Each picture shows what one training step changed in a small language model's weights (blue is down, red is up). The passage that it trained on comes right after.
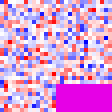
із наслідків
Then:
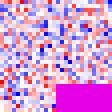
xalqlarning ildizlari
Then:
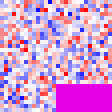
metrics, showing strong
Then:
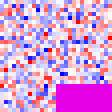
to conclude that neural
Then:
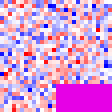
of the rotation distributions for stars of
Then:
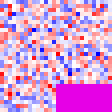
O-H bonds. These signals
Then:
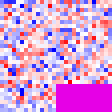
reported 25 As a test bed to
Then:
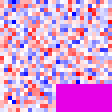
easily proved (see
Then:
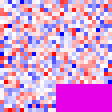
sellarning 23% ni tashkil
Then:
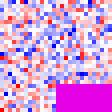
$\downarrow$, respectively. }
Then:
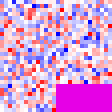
berlangsung sejak
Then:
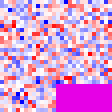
The study highlights the importance
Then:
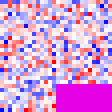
of short enough durations could
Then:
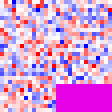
\\ \hline \end{tabular}
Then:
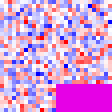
а также удобство
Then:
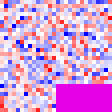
great importance in polymer
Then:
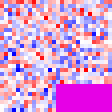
samle. These backgrounds need to
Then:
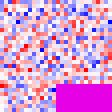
the present paper we apply the selection
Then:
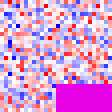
mundos, y que son
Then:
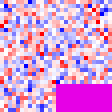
O.I. were supported by the
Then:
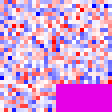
1) Mirziyoyev
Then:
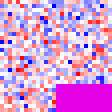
jamiyati aksiyalarni
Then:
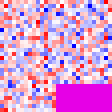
endothelial function in
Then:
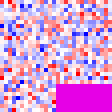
posterior of $\zeta$) is
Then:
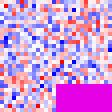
\times N}$ denotes the set
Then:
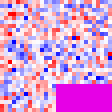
in the neutron-finger
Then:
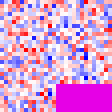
достигается в течение
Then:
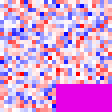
space between them, with thickness
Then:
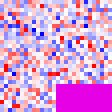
// Вестник Омского
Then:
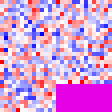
and binary mask, we generate
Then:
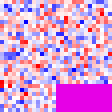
a theory of the frequency-resolved
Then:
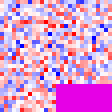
semi-classical paths
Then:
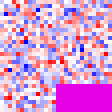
ними, такого рода
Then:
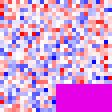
length, given $(\Delta \hat
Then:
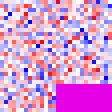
Верховної Ради
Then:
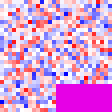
mañoso artificio para
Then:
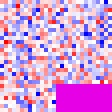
la inclusión de la perspectiva
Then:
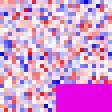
have a higher growth potential.
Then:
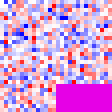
and this constant does not introduce any physical
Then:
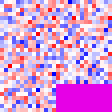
uma vez que os dentes
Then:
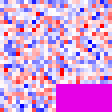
do capitalismo, como
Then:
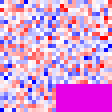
преодоление порога
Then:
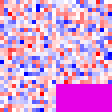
Tahun 2014 tentang
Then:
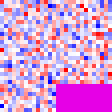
detoks sürecini
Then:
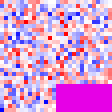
3.3 we will go on to
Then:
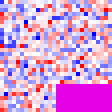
while in the IR $(\lambda)
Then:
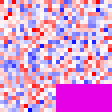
the higher significance level while still
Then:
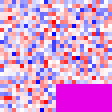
3 Каолинит 7,5
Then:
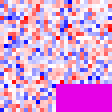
killer. We also find that such
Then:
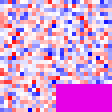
chemical abundances (compared
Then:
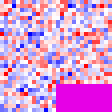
practical purposes, the
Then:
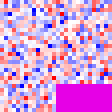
считают, что на данный
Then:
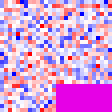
pessoas—o que o
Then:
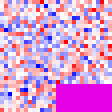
de nación. Construye para
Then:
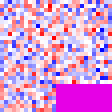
total, integração, e
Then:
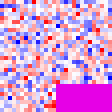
counts up to the level of a
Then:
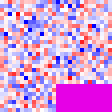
این کارگان را
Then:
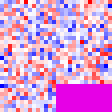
même préoccupation
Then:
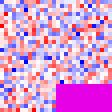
potential power-law index
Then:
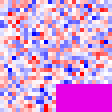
are acceptable, as programming
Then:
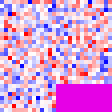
the X-ray activity takes
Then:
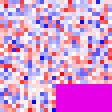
For LSCO, $r\sim
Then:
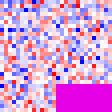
raciocínio de
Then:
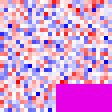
face(s) Type:
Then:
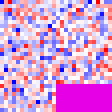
effective dielectric properties (at
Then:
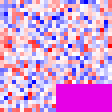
enhanced in nuclear matter
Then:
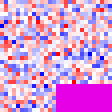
Dr. Mehmet
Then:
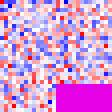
вяжущего и
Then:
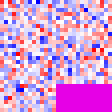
die Macht über die
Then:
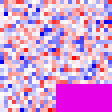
o termo permeabilidade se
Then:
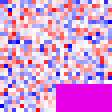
through the positive feedback
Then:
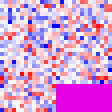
bir qator muhim omillar bor.
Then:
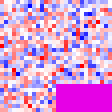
//International scientific
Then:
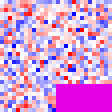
real $\omega$, and have a complex
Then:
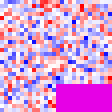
n'est pas disposé à
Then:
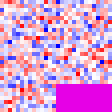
State University of Trade and
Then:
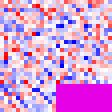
as well as an average between the two.
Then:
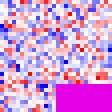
the best-fit symmetric disk
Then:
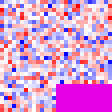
de la sub-variable es de
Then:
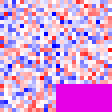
of \begin{equation} \label{}
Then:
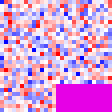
та розвитку діджитал
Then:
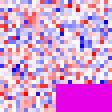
The third step is {\em
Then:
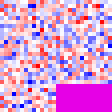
\caption{Results of the same
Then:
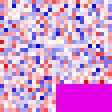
do Arquivo Nacional –
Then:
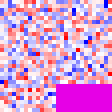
architecture, the action
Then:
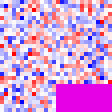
zararli narsalardan
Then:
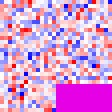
(ii) In a sector with
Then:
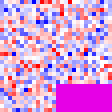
the universal kinematics of the
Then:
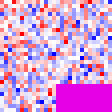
gaplar tuzadilar.
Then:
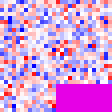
the crests of the stripes
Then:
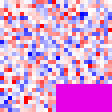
transactions on networking},
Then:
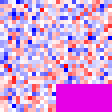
Single values only measure the
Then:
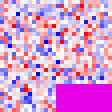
huruf ع menjadi أ
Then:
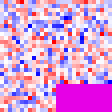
doesn't equal their product. \\
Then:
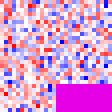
or e-business so that
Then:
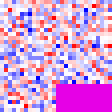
тех случаях, когда
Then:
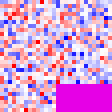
to those on previous picture }
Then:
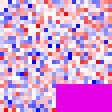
bo‘lgan cheksiz
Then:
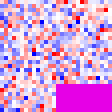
the signal and idler photons.
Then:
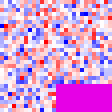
the photoswitching reaction in
